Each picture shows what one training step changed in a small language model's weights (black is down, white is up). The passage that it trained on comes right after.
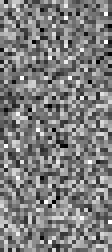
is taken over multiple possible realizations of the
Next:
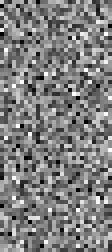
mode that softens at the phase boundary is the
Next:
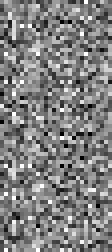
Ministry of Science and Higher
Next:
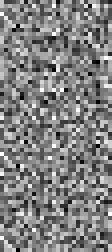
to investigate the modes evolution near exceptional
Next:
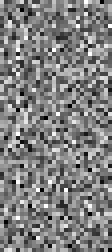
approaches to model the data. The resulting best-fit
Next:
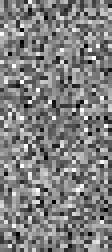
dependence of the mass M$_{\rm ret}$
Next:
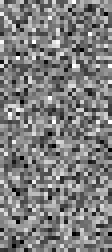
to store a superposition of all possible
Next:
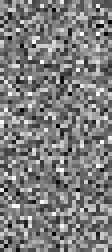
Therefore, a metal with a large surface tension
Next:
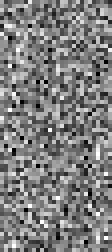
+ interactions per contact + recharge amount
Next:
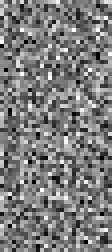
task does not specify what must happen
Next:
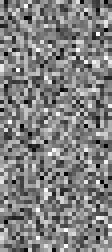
lower energies. The most prominent feature of the
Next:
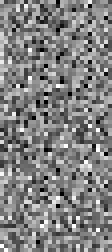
one massless particle energy $\Delta e$ should
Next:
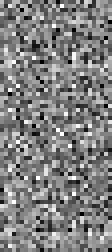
respectively with $z_*=0.5$
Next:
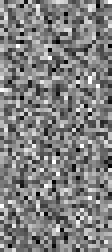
unit-cell error coming from the entrance
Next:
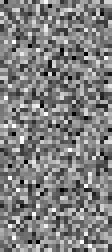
the strange PDFs. A more detailed study
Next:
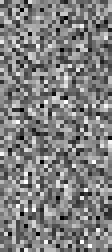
at a rather low resolution. (e): Same
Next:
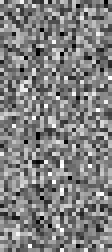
model, it is necessary to have a metric that
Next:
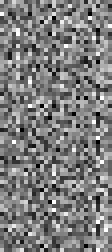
We have thus shown that this equation must hold for
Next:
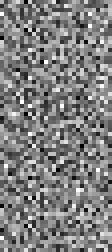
that with this definition of the relativistic fields, the
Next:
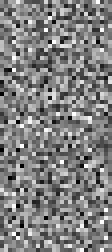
is \begin{equation} U = P_{\mathcal
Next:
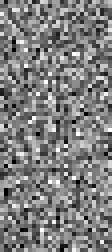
the energy by subtracting the Coulomb
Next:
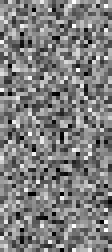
Each such state incurs a hosting
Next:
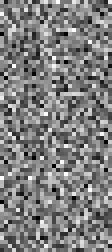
the prediction of an exotic model that implements
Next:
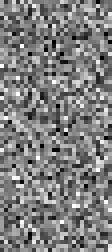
real part of the isovector potential is now found
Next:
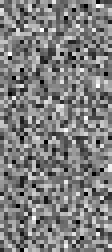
as "ExFIRE". By deriving
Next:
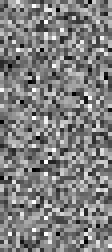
\alpha}$ for practical calculations. Defining
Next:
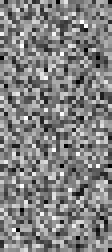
the parametric oscillatory regime as shown in Fig.
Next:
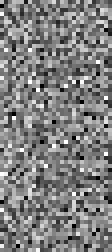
that both $\Omega_x$ and $w$
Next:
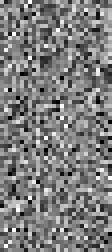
larger than the sum of their radii,
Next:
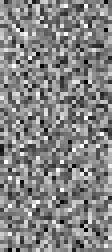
the asymptotic value obtained at large radius.
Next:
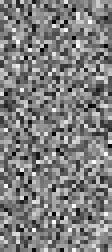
analysis naturally leads us to the definition of a
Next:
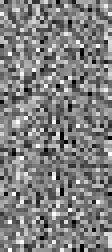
the general $e^+e^-\to
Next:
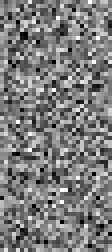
photonic circuits for chiral quantum technology
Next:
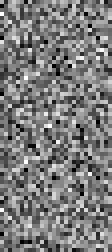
that the two formulations are equivalent in the absence
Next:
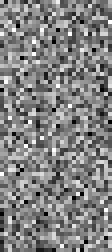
a mass ratio of $2/3$ at an
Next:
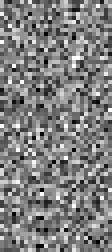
propagates into the material while the other is an
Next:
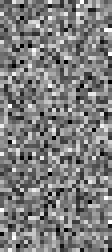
Au layer. Therefore the uniform and dense
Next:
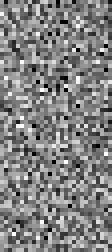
the corresponding confidence interval for a coverage factor
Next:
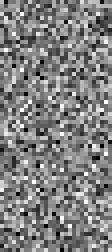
human population density have a positive effect on
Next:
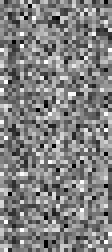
vary only one potential parameter, the scale length of the
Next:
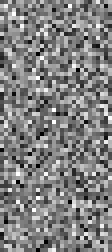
parameters and express the parameters $\alpha$,
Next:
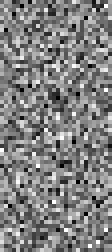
be the $l$-th Legendre
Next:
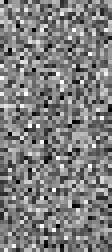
a maximum surface temperature of 56\,000\,K
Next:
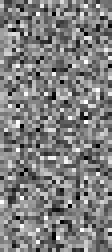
magnitudes. Broadly speaking,
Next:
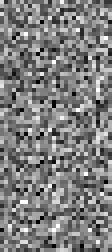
we have constructed a renormalization group invariant given
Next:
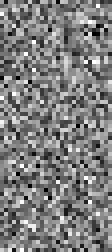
the isospin dependence, shell effects and
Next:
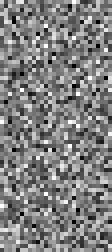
$\tau$ when there is no coupling between
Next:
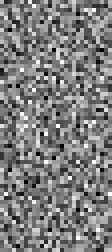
in a practical system, it can be used to
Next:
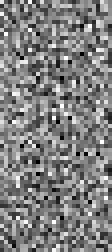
while a qualitative difference is that in
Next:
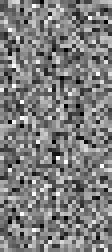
\affiliation{Institut f\"ur
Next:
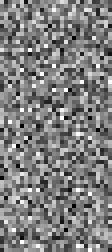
axis the line joining the origins. The
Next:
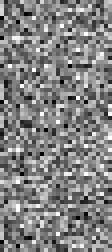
selected papers and comments per the theme.
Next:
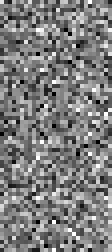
neutrino detectors may allow this type of prior assumption
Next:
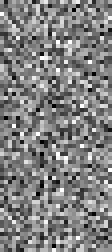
the RPM (Fig.~\ref{fig:
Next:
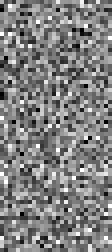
Poststratify to sum the inferences
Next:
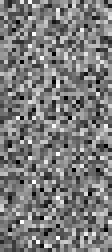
intention, they may mainly address the requirements
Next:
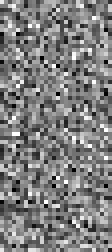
{Dietz}}, \bibinfo {author}
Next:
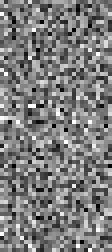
so it is not possible to draw any robust
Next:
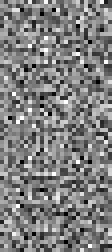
features, (such as, field or method
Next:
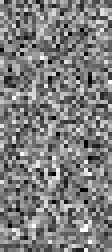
of the IEEE international conference on
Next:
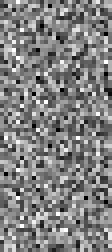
\centering \hspace*{-0.45
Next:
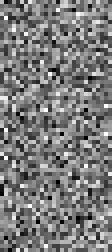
choosing materials having suitable work function
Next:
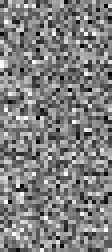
2$ result, a value that is in tension
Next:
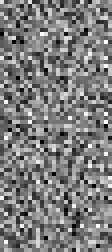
based on the consideration of convex properties of
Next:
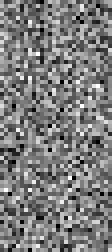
hidden assumption of a common phase reference when
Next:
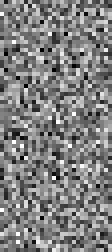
we found that the ICC loss improves the
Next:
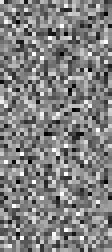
and increment a global counter for the geometry type
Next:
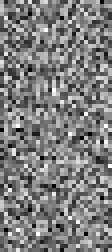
interest in computer simulations and visualizations,
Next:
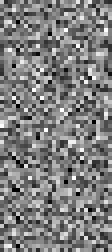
and transfer entropy) and those computed from events defined
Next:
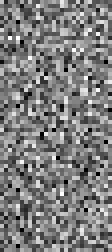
types of waves. The importance of the presence
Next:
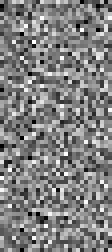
NEGF method. The number of the
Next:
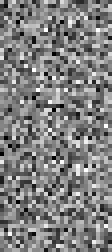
A pi-calculus based semantics
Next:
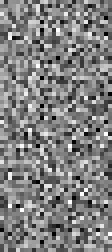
the first step for $q = 0$ of our
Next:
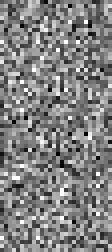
the E/I values for the spiking models
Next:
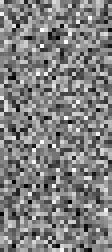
to allow strong interferences within the kinematic
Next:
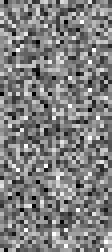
the screened Coulomb potential with $
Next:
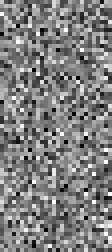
to as `pixels' hereafter) has
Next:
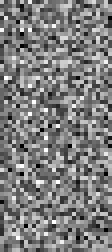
understanding high temperature expansions, but the results
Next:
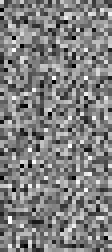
have to check Conditions (CRe1) and
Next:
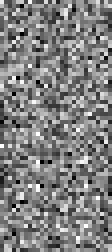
deriving new constraints from present LHC data,
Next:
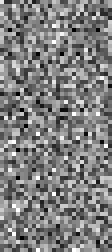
by the number of primitive cells
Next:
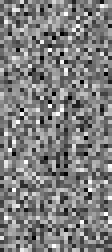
and as many Gaussian lines (\agaus) as required
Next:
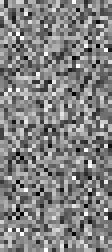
$\epsilon$ for fixed $\beta$ and
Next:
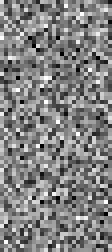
qualitative analysis of this dataset will reveal
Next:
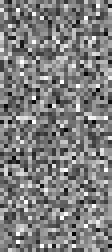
coupling\footnote{In principle, one
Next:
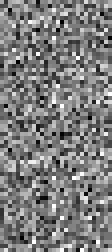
The $SU(2)$ global anomaly
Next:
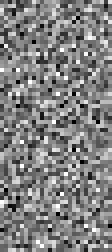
susceptible to the BBR than
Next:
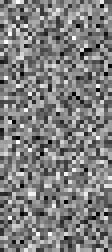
with 1.8 as the 5$\sigma$ upper
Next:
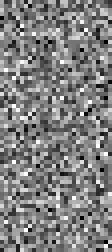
should be smaller than the oscillation length associated with
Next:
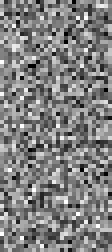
of waiting times } In this example we
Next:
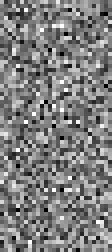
using a counter-diabatic Hamiltonian to
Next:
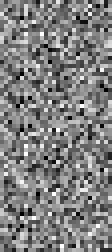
The formulation of our proposed combined loss function is
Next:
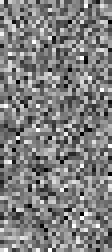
$3/2$ power law appears to be
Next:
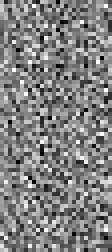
shown in the left and right columns of
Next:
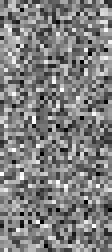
depicts the vortex density (normalized
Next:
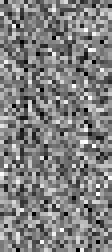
$b_i 's$, to be of
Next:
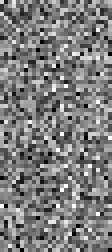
where two carbon dangling bonds
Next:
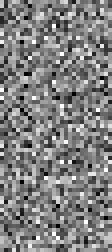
GeV are presented in the Fig. I.
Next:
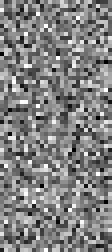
observation of several peaks with invariant spectral shapes
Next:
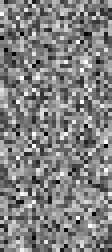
from the profile overimposed stellar lines and in
